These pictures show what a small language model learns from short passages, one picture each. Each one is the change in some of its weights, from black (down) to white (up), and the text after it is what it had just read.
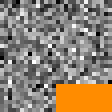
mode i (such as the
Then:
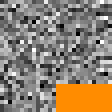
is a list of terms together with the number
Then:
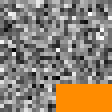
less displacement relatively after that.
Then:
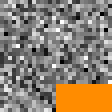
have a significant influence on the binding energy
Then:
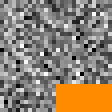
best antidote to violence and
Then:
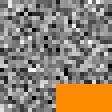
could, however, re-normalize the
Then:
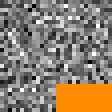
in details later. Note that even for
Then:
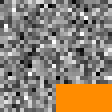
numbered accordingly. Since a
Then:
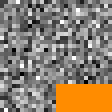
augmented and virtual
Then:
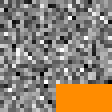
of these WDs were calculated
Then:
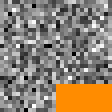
in the European PV value chain to
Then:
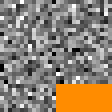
on the domain of $F\left(
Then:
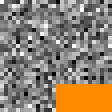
\alpha} \sim \epsilon^{-
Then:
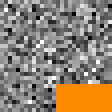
$0.10$ levels of the
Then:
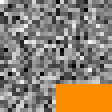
can contribute to the tuning. We
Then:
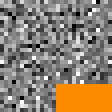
between two holes on a mechanically
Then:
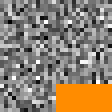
sufficiently broad. This desire
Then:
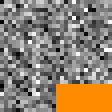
data is very good. However, some
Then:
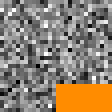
\dots, a_h \in
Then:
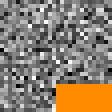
approach requires less expert intervention than
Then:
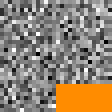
importance. This paper attempts
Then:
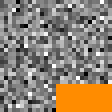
is not used because it presents strong
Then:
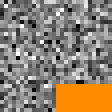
of production facility. Especially for
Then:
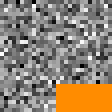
resulting measured voltage $V_{\rm
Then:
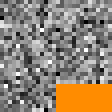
peers with unimpaired language
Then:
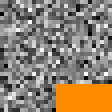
cannot be predescribed in general
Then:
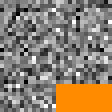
branches of electronics – molecular
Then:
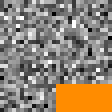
of the host-star, namely
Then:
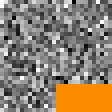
Individual tourist risk ratings
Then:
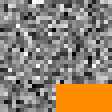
Industry and Energy, and
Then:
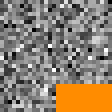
with lower resolution. The blue spectra made with
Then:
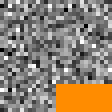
the attention to the deviation of
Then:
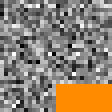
_{k}\pm \mid -\alpha
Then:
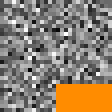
Team Performance Team
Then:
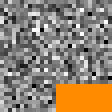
times and averaging the results. }
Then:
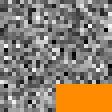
The quasiparticle excitation, however,
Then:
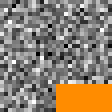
(2+1)-dimensional gauge
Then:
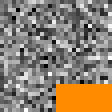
The solid mass was filtered,
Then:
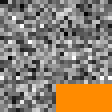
Concentrations of more than
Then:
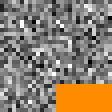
{\it getsources}
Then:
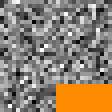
(4) Treatment information Always
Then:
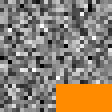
by Hatano and Nelson.
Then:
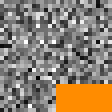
balls and all tests were conducted
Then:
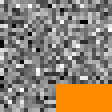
strategies for different entities under given
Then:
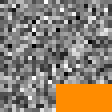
is higher than the intrinsic photon
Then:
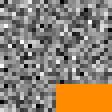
with neighbouring China since last year to
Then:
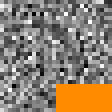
scale-free network. The numerical results
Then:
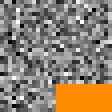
only expand the denominator to
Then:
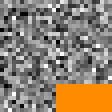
According to Einstein's theory of
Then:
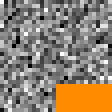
parameter and thermodynamic characteristics of these
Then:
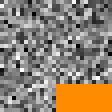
to ensure physical diversification,
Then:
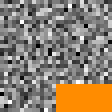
the package and put in a gas
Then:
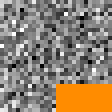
on TikTok from a sociological
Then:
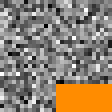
farri* protected under Schedule
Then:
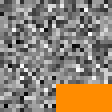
which can be regarded as an effective
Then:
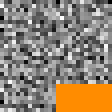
Language Learning (the
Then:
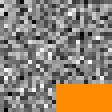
we employ the Bayesian model
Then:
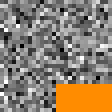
department will call the parties to sit
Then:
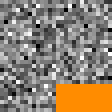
the structures. This suggests that
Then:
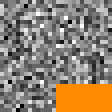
exemplary problems for which no efficient
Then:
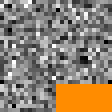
operability of the peculiar element
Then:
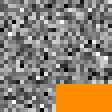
Now consider $I_A$ in
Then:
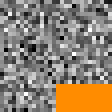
On the contrary, for smaller
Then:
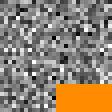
nanoparticles as an accurate
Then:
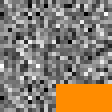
out-of-phase mode should
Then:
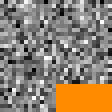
to identifying these underlying influence in order
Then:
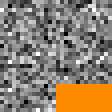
Relation between PN solution and
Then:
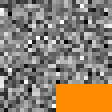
decision for the null hypothesis:
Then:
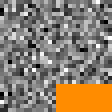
impacts the purchase
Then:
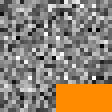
are viewed as an important component of the
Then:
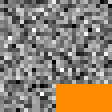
pedagogy, policy recommendations
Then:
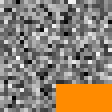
enhanced interoperability and collaboration across
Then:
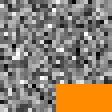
of the pressure difference p across the free surface
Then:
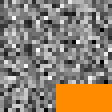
\approx 0.6$ rad
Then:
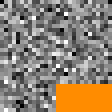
arc and that both the flux and the
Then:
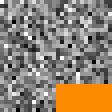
global monopoles formally seem to
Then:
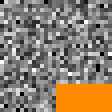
2\theta_\alpha {\bf
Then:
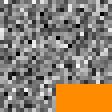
(70.6%) and also presented a
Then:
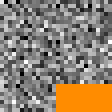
affected everyone's lives in
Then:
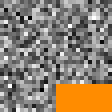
hole increases by $\delta r =
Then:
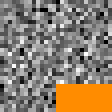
previous literature to assess the performance of four
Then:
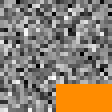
two analogue processes, the
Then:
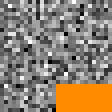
III satellite belonging
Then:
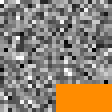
during gestation. They found that
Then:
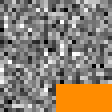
research methodology integrated with a literature review
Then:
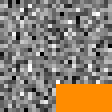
use of the hand. Extensive loss
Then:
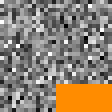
vacuum functional is a simultaneous
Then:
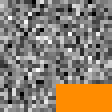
tool-holder interfaces respectively
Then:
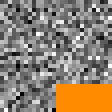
solutions via **open challenges** and
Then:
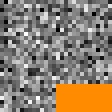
are also indirectly covered through
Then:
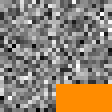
and learning [5] of programme
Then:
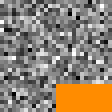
of the metastable vacuum is
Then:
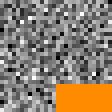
and the number of oscillations also increases.
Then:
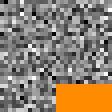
dependence of the Stoner factor
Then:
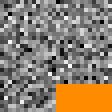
convergence. A simple model selection
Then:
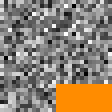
by both thermionic emission through the
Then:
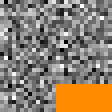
are always changing, uncertain, and
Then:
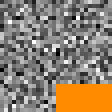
Kherani for their valuable
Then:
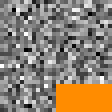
production in the gap (if gaps form
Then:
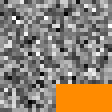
$\rho(l)$ are in general
